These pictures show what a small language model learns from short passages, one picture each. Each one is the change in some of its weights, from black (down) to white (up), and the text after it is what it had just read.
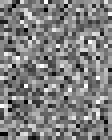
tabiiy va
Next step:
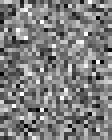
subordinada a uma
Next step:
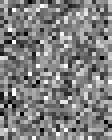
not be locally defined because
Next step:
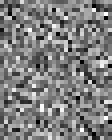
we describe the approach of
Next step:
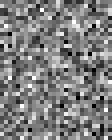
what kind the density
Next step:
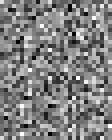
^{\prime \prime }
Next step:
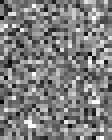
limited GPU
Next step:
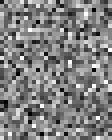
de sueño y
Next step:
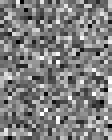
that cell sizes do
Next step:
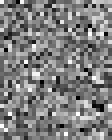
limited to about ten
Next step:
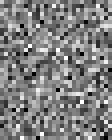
directed flow of protons
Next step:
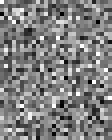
decay searches, and
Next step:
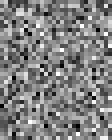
imponen a una
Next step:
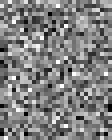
va monitoring qilish uchun
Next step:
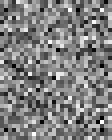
die Evaluation der
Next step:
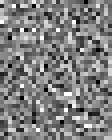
sifati— bu
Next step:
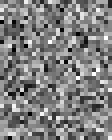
a efeitos do
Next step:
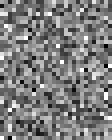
actividades placenteras)
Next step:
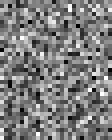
referenciando que a
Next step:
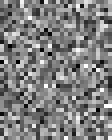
e ficou,
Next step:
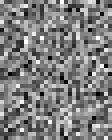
model for the ionization
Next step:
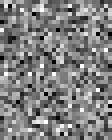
пор проявляют
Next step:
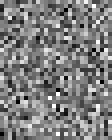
the scaling law are
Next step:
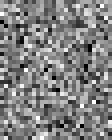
3) Tensor perturbation
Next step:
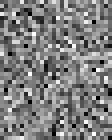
damage, as
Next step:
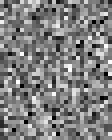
with the radial variable
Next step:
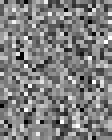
distance learning in pedagogical
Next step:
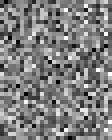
the eigenvectors
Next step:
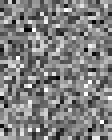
the forward wavelet
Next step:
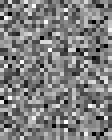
from the internal one,
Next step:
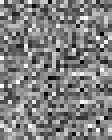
have also measured the beam
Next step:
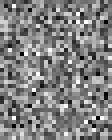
estruturas passaram
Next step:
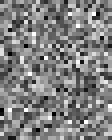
e das camadas
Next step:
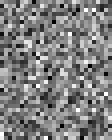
se, por outro
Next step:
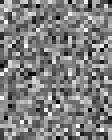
are downloaded
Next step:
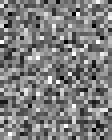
in inset of Fig.
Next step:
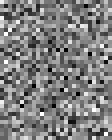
into sets (which,
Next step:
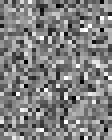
davlat rahbari
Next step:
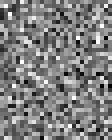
urbanisti e
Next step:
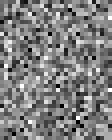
музеї в
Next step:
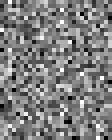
і більше...
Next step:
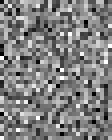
que zea zu
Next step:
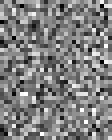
apoiar os
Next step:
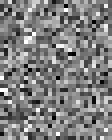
the oldest clusters
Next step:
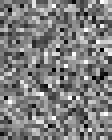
as the DND.
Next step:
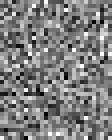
the magnitude of
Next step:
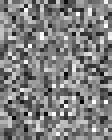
of field $\phi$.
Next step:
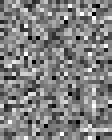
ЕОМ; -
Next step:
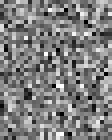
spectacular 10
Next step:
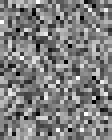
a solution of the nonlinear
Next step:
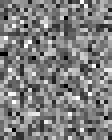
This equipment can provide data
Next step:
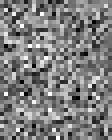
the deformation field between
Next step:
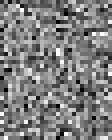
dos buscadores;
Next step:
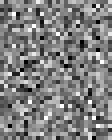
different dynamical properties at low
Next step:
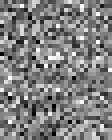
From our finding,
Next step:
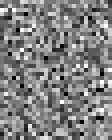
kranker Eltern
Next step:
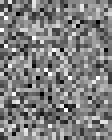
that star-forming galaxies
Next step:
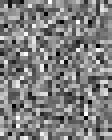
hospitality industry
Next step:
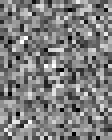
// Сборник
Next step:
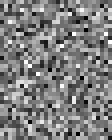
положения работ
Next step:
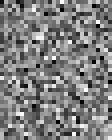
причому це
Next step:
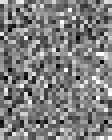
docentes hacia
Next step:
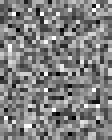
different vertices connected
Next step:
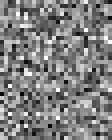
Teaching and
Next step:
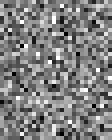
symmetry, orbital structure,
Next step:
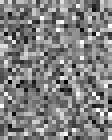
perempuan dan
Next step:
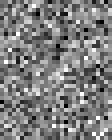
both in terms of the
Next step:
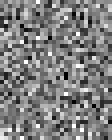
fit the outline of
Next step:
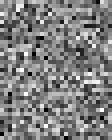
Track} \small
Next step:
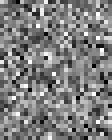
la ley de la
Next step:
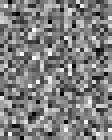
combine both local and
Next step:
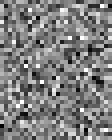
more time is needed to
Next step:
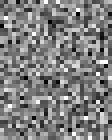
magnet in the up or
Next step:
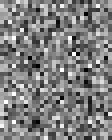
relative to density functional theory
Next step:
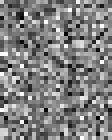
extraction package within
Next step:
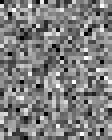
asrlar davomida
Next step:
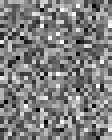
symplectic and
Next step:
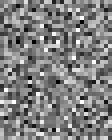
energy networks. His
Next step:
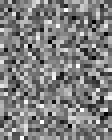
the fittings, which
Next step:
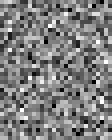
a saúde materna,
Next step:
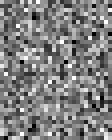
to cross-check the
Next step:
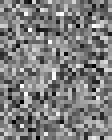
is, transferring
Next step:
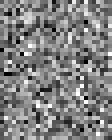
sinfda ona
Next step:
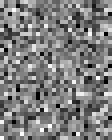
block was worked out
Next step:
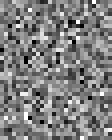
від сучасних
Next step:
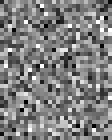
For ocean models,
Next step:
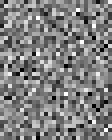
state at the jet
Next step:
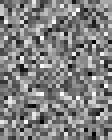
zero). In 2D,
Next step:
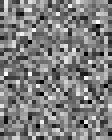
1}^N \tilde
